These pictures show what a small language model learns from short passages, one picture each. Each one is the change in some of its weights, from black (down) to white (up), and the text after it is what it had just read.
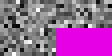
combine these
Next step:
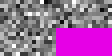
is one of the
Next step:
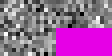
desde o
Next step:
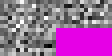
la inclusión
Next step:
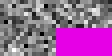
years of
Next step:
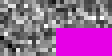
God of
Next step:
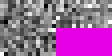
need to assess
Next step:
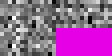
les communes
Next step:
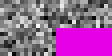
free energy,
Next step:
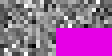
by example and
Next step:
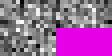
sharing a
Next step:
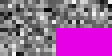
it is known
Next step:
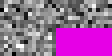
A individually,
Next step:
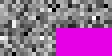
selon les
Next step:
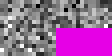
of sugar
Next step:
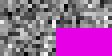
to May
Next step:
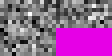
can be a real
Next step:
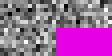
to the following
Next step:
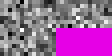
of environmental
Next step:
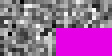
career development
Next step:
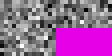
the rural
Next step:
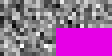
and material and
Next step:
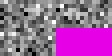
da massa
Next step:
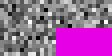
o tempo é
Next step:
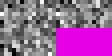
detail and
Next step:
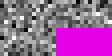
data collection
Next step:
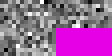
is organized as
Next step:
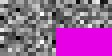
applications for
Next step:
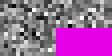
uma educação
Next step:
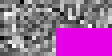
ya da
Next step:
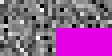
molds are
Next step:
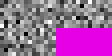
Se utilizó
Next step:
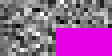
activity of the
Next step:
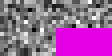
the same
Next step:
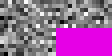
qualitative study
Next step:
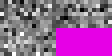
The proposed
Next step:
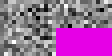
но и
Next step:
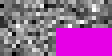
with the consideration
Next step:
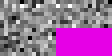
bu model rang
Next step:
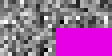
factor, is
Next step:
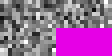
and P6
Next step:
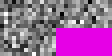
yoki bu
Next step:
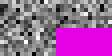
under specific
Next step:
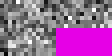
that has been
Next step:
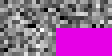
We are
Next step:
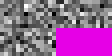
found for the
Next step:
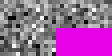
va ongli
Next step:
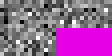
literature on
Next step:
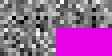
jumla va
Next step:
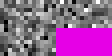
results are presented
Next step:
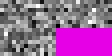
far from the
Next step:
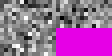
A organização
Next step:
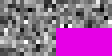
the following
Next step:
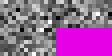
application and
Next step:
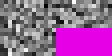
between the two
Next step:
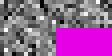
interests and
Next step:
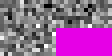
K. Rout
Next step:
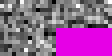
research club is
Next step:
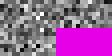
conduct of
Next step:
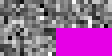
of texts
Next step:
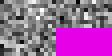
– fore
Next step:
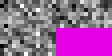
Nature and
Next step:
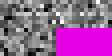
The results showed
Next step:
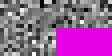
the hard
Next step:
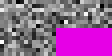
were suspended
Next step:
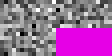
os docentes
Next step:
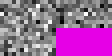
literature approached
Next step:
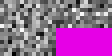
set, If
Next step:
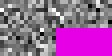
rats showed
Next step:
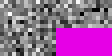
bir okul
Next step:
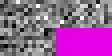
system For this
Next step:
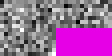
la acción
